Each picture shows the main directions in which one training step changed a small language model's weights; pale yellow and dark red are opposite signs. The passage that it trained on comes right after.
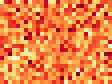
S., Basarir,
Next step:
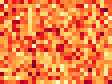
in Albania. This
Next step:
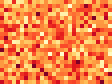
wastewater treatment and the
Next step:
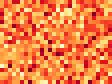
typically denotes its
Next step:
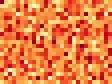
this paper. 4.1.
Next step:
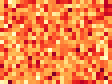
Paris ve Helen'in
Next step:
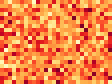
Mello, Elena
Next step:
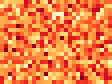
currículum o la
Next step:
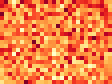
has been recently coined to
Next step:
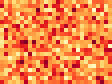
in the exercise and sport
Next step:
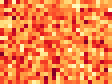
construção cultural de ser
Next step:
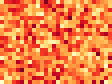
funções similares, o que
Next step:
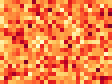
in achieving the final result.
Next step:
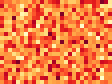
do Parque Nacional da
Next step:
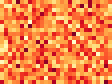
měly dvoje
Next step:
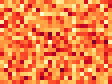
the [z] sound:
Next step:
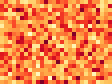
the cultural and linguistic complexity
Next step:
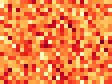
speaking lessons,
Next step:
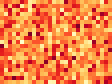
zaslona, preveč
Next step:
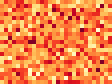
recuperação por meio do
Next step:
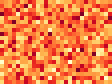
algunas ideas sobre
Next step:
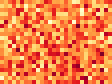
conform to the definition of
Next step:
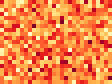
Эх Дунд Адаг
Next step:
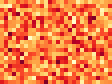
can be performed by the
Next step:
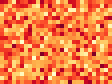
Vambora. Pergunta
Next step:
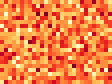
якого є вивчення
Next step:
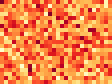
in previous studies on DOACs
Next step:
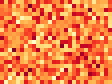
[in Ukrainian]
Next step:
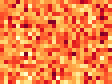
will defend their projects and
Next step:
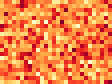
panel during day time is
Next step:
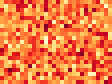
traditional aesthetics of
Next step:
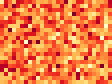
marchando á largas
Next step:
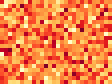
the heated surface and provide more potential
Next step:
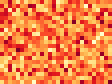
of the FFT. We
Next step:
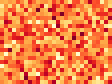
instrument that sheds the
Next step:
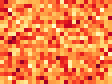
on the sustainability of digitalisation
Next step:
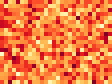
Annual statements highlight
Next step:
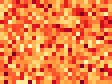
upcoming Open Call
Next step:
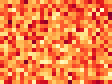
servanda*. Esta corrente
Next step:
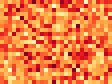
arranged at each
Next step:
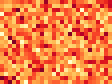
associated with benefits derived from
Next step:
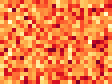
yaqqol ko'zga
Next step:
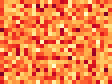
(BBN) results
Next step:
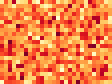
Türkiye’deki dil
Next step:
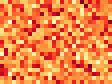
infection has significantly shifted
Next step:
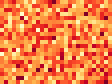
всегда присутствует
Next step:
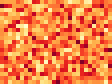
é estabelecer uma
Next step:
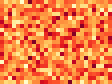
tarafından aşere-i
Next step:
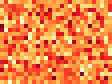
It has been estimated that
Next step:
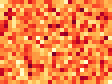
computing platform provided to
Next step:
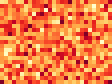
Irshad, M.,
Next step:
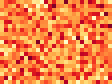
Bar Graph - Gender
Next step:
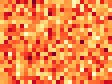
produkci mléka
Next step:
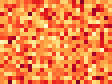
determine the whole program.
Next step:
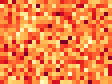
énfasis en el
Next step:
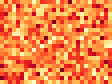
O'quv materialini katta
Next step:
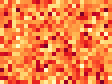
in overhauling student learning
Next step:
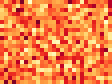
moments in the samples.
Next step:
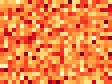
reconsidered to allow good
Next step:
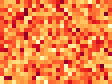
from the first experimental run
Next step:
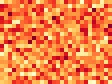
Koutsoupias University of
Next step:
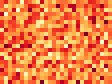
the reinforcing bar and
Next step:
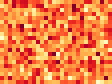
pollution compared to organic and
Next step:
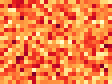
a letra em mãos
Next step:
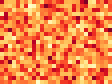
tomato. This calibration model
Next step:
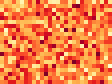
програм та закладення
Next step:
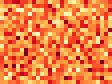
de cloisonner les
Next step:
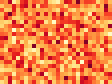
tanaman bawang
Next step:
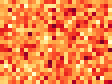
of mass m to time-like
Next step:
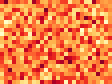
Lainhart JE,
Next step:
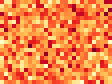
не включена до
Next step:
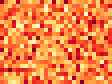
were repaired by
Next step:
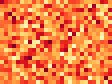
uma ideia nova, pois
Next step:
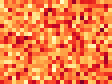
the demographic history.
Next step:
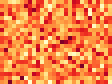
Li, Batty, and
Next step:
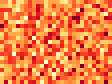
dunia saat ini.
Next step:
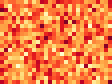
first, object detection to
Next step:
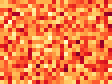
be aware of their actions that
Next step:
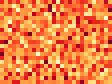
создают огромные
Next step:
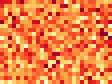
connected to the solar
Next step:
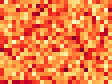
Biological Materials
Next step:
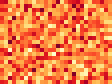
to them. Table 1.
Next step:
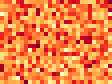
від народження, а
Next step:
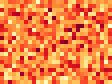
2, the synthesis report
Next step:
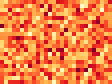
the establishment and increase of
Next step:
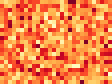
torque value of 13
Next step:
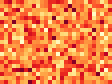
3). От видов
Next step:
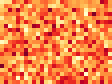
of being left out of
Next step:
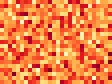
divert investment from financial to
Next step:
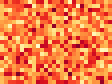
fruit to the market.
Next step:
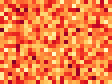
ва ижтимоий
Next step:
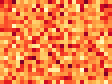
acquisition. While one
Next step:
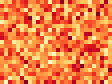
was entered, tabulated
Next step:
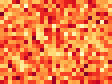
studies on Anita Desai focus on
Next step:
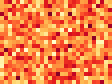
generada por las autoras en
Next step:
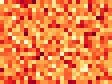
phases. The time series of
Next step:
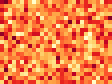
50 years. These findings are in
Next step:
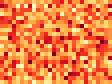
of pretesting had
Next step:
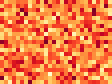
загустки. KEY
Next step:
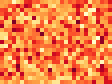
inclusão de crianças
